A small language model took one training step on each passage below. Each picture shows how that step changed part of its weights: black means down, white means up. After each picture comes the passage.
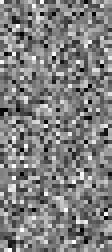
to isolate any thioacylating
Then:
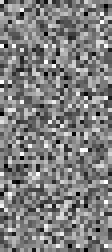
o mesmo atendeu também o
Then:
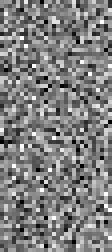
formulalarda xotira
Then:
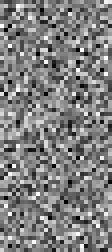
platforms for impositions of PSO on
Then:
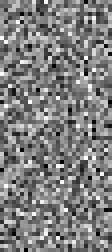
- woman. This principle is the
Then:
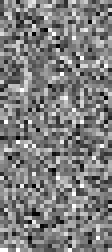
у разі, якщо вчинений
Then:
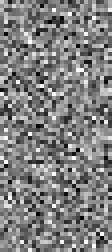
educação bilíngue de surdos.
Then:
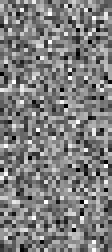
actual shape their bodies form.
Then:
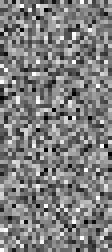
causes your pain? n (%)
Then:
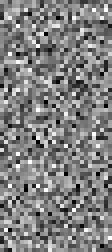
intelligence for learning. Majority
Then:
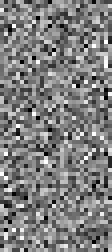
directions, implying structural
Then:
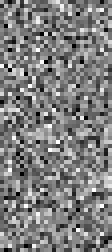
Samarqand, Termiz,
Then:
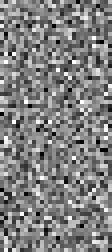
sequence (a prismatic
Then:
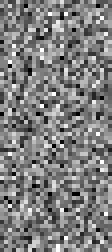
yuqori bo'lsa
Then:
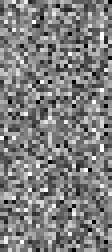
созданная с целью
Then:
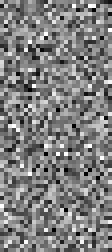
panel legend. on a scan
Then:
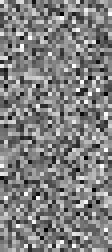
Keywords: Training and developing
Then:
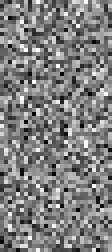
Greene) es que huye del
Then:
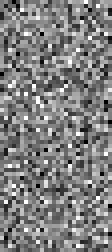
- Sample - - 40 μ L
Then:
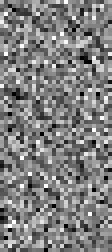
клиника ва соғлиқни
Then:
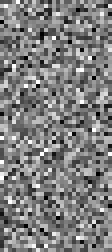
próxima revisión histórica del
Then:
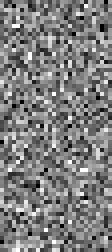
market exhibits considerable variation across
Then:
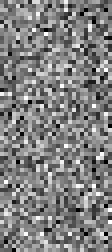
such, higher test frequencies are possible. Figure
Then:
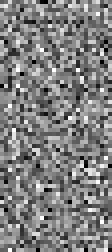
standard deviation of the values of the mean
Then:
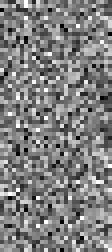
την υπό
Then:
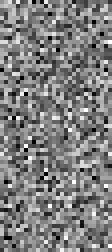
(4 мг/добу) та
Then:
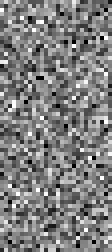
der dochterondernemingen
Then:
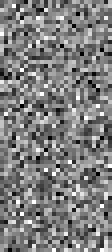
tariqa ular Vatan va
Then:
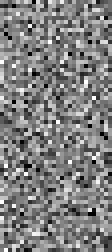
memperoleh keadilan,
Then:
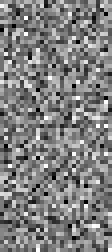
areas of impact in manufacturing, use,
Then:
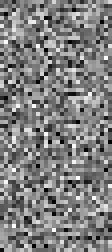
MANUFACTURE - Component
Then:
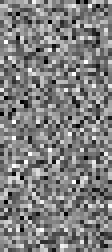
plots should be studied, and the design
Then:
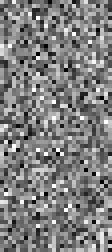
which may disrupt the endocrine
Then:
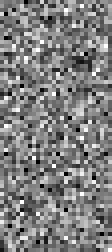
выводов исследования является
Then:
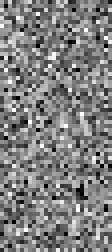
data from social media users must remain balanced
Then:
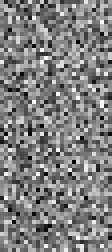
A la suite de la publication, par le
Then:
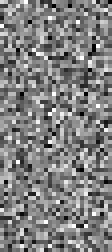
185°. It is soluble in
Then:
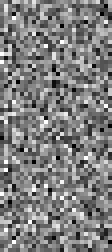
RELATED WORK Many
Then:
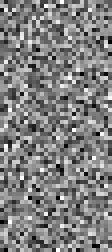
je izrađena kao
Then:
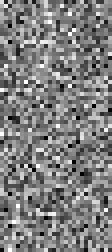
criterion for judging the success or
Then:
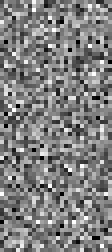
і в художніх творах
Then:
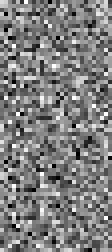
2014–2020 Local Development Strategy
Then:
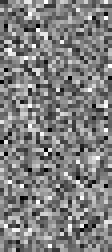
used to obtain perfectly fitting
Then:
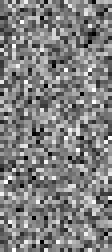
financeira pessoal prévia, o
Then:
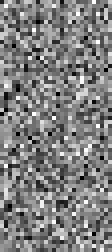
pois tem ele diante de si,
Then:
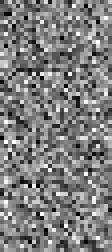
totalmente Descreva o que te
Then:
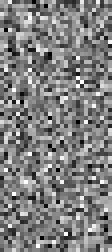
20$ was compared to the preamble of the
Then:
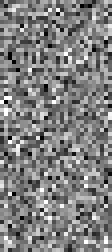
for competitiveness and market success of
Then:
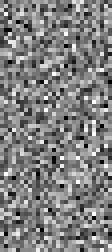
in managing diabetic patients. The aim of
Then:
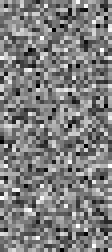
quality, ultimately affecting hotel
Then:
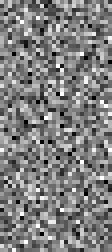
I be an ideal of M . A sub
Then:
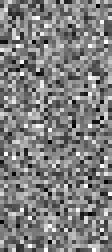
фиксируется посредством
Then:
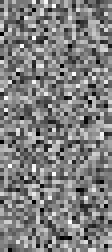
ebeveynlik tarzları,
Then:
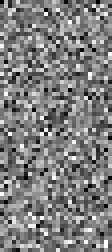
main motivation is to ensure a reliable
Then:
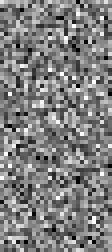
Davao Provinces,
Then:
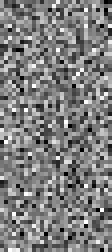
delay and on current is shown for various kind
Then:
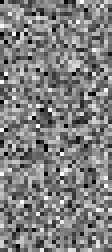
yakni “KASIR” inilah
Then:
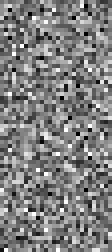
Sirtqi bo'limi
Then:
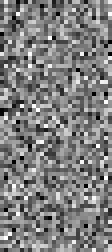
the epistemology where the formalism
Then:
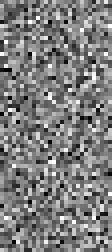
against the solid. Bartell and
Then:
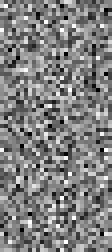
ABSTRACT. The theory of
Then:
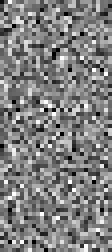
contains a number of information about antibiotics
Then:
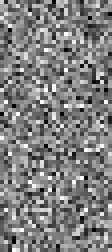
text chat with 3.61 and
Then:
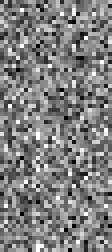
Давлатов С.С.
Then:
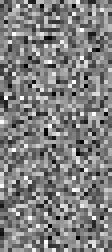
friendship, Thainess,
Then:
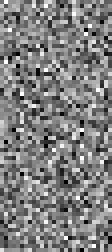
the effects of light refraction due to
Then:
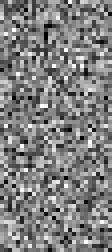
agents and has shown excellent action against
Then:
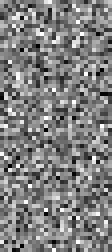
third layer that combines edges. These
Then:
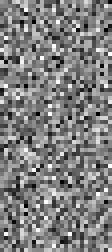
amounts of data being produced per
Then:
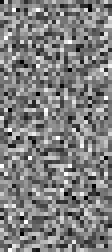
by visual input. It is clear that any
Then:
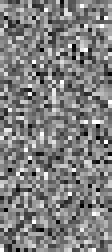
en general muy voluminosas y
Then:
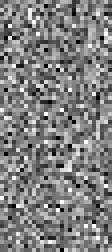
is suitable as the source of edible
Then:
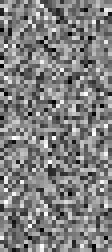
referencing, collection development, and general
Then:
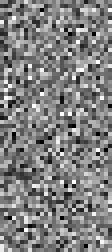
Adaptive Traffic Signal Control
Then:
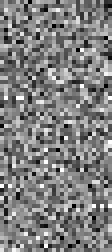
high-level technicians, data
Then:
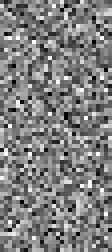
MRI revealed abnormalities in
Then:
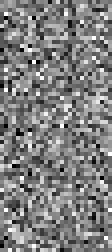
it easily or if they have any type of
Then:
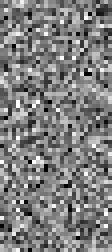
becerileri öğretimine
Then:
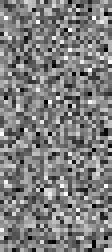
происхождения, а в
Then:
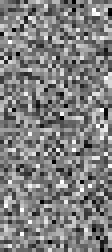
of entrepreneurial entry for reduction
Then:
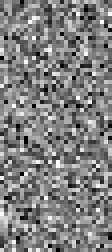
de que ya no se tratará del
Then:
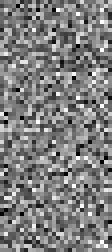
el aprendizaje y la realización de los
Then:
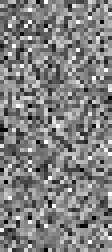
olunan insan sayısında
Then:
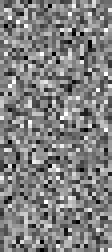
Bobonazarova Jamila
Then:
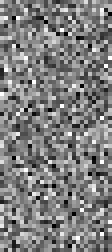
meaning thinking, reasoning; To
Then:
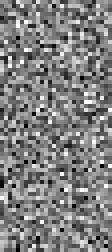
characteristics and level of preparation serve the
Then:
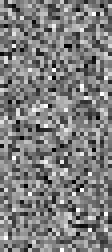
the breast: MRI features of pure and
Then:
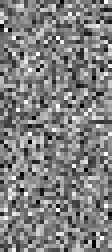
of cochlear locations. This is
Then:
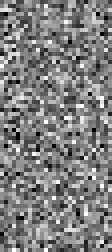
maybe supported within CAD tools. Design
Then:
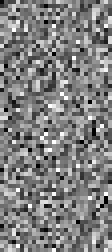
natural selection¹⁰. For grain
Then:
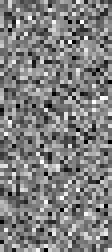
cases collected and documented The team
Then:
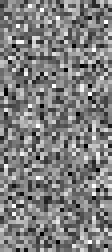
decline even among Anglophones on these
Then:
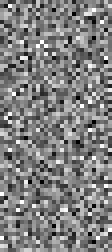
діапазон проникнення
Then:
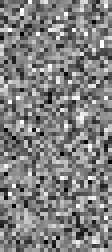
identified in Alagoas, Ceará
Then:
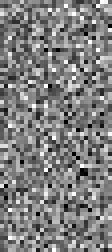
آزادی عمل و
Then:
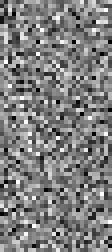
the organization's development. The failure to
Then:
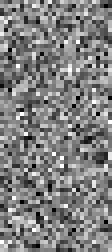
no es una imposibilidad por que puede
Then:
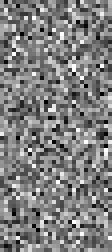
2008). CLIL entails a new
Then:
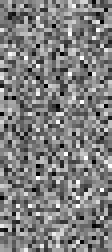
O contraste com os indígenas é
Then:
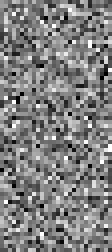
a casa de alvenaria para seu
